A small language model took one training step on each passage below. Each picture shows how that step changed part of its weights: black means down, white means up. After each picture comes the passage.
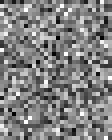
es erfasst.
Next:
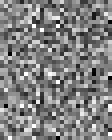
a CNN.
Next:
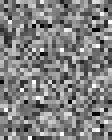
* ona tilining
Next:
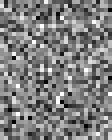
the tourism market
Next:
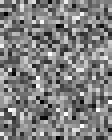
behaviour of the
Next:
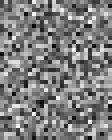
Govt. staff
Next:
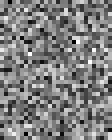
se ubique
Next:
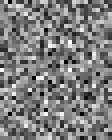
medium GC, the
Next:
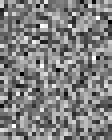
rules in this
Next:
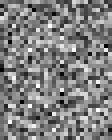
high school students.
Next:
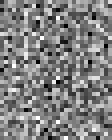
Informations de compte
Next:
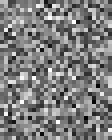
stops due to
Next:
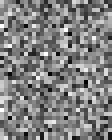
The heat generation and
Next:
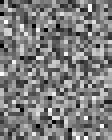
YouthLife project
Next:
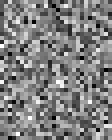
et permettant
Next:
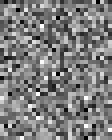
properties and the
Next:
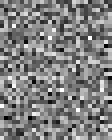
sensing biomass
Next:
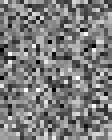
on the commercial
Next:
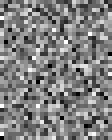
acid value of each
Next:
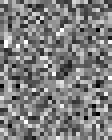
once trapped,
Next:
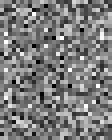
is crucial for
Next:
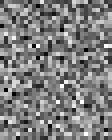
da Auditoria
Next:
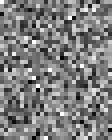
tight if we can
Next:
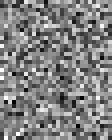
own equipment
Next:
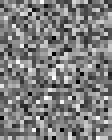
structure. Another
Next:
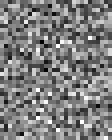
zone where the use of
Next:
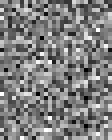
to the fact that their
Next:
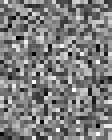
on a Bruker
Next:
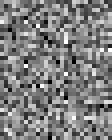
va boshqa
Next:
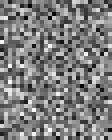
were MRSA.
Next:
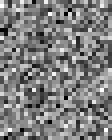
apreciación de los
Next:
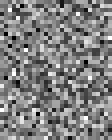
The terminalia of
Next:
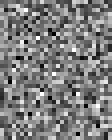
as a teacher and
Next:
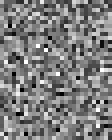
a global scale
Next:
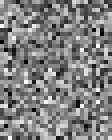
The implications of
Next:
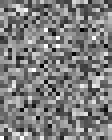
as per the university
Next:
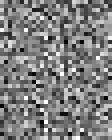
an excellent
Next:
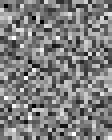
production par hectare
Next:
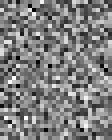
method. For example in
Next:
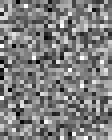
Energy Systems
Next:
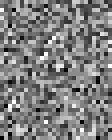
to be normalized
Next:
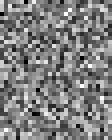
comum acordo entre
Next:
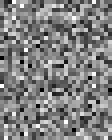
alți autori
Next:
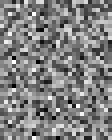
L. Turco et
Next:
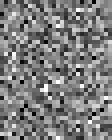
e a necessidade de
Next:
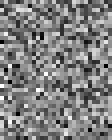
of the South
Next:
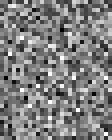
local school. In
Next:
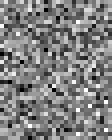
π –D, and
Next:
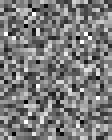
is decreased,
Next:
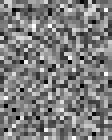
of empirical
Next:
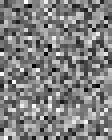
low speeds with
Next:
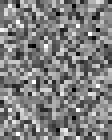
*Murdick dan
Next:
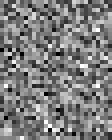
was carried out
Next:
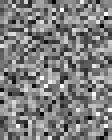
construction elements
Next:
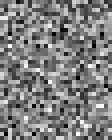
this year, we also
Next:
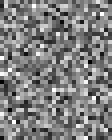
“sferolit –
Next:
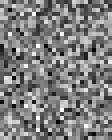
and Culture*.
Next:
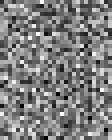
de Mopti,
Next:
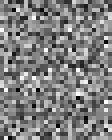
that 3 months
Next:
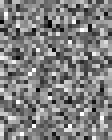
Sumber : Data
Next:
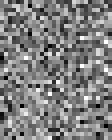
that the availability of
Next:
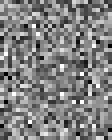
*Break out
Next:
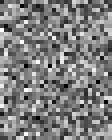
програма на
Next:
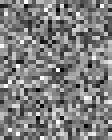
and ended on
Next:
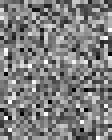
be broadly
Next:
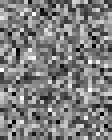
and eroticism.
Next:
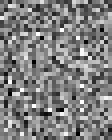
determine the different P
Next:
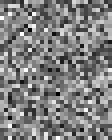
LDH levels,
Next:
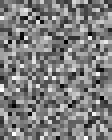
incorporates two
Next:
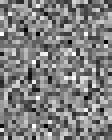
the lives,
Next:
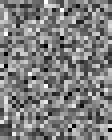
Po prostu to
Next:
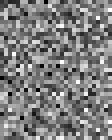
size and sufficient
